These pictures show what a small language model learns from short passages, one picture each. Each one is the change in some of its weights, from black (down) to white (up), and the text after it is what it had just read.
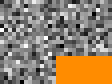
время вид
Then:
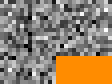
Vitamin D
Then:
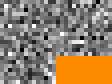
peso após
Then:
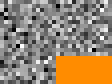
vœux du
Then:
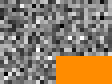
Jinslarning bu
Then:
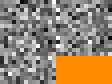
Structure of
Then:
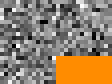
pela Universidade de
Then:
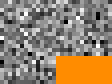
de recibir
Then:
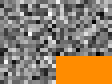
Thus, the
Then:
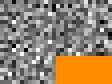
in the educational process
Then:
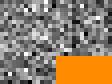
ro‘y beradi.
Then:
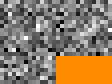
holda, bu
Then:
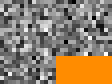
u nafaqat
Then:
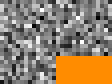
va ayirishga
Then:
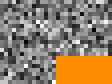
til elementlarini
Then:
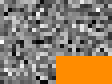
arias que forman
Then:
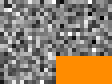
важное значение для
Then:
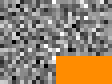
área de
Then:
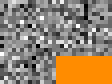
se encontram
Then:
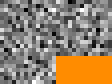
oshirish kabi
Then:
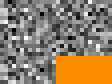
peranannya di
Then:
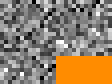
ein neues oder
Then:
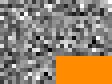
экономики и
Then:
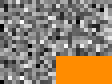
als CMM of
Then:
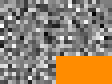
можна бачити з
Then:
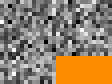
Radula V.
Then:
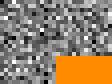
шу жумладан
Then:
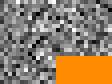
technique and
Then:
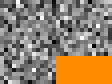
borib isyonni
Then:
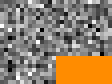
à frente, para
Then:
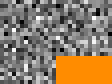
bo‘lishlari uchun
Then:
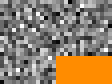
Dilnoza A.
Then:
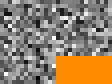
estado de alerta
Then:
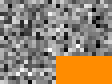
circular é de
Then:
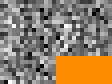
dos profissionais da
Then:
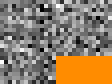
of Nickel*.
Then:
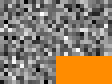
банка. –
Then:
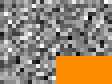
nur noch die
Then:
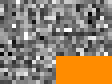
noinsof va
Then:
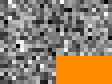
момент страна
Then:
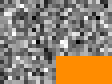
як свідчать
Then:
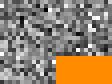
Instrumente der
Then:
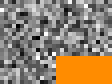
clasa I nu
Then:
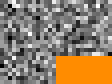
respeito de sua
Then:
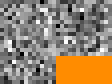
нами подход, в
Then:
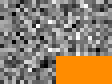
el área.
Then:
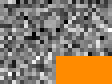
inclinada del
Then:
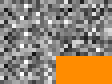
dos professores já
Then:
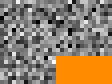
coleta e o
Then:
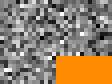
student voice.
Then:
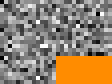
and of USA
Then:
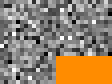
корисним для
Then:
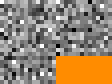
για τους
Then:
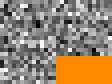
qui concerne le
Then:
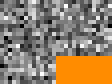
al alumnado con
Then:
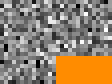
as atividades de
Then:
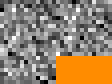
این است
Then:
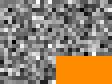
Ele inicia
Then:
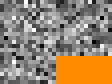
получение информации
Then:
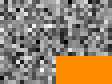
widespread as
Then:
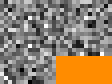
emasligini yana
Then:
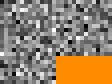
ve öğretici
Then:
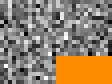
deb e'lon
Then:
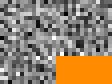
la Federación y
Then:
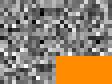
during different
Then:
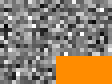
por una identidad
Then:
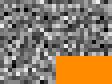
lingualización y
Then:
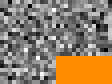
con numerosi
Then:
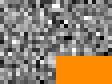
de carateo con
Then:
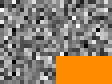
o filho e o
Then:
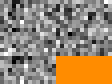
MGH nach dem
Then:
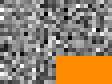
estructura de
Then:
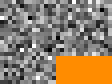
– Volume
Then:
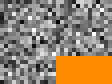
of vakjes
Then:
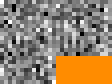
arab va fors
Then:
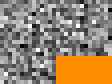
Ayam Pedaging
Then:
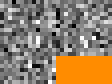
ekologik rivojlanish
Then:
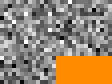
nichts zu tun
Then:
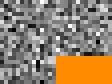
de DNA com
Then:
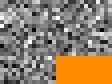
– prevede că
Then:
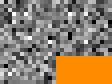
Б, табл.
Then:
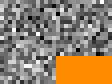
ser visto, mas
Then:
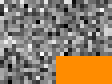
Coordinador de
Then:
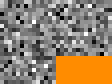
школе в
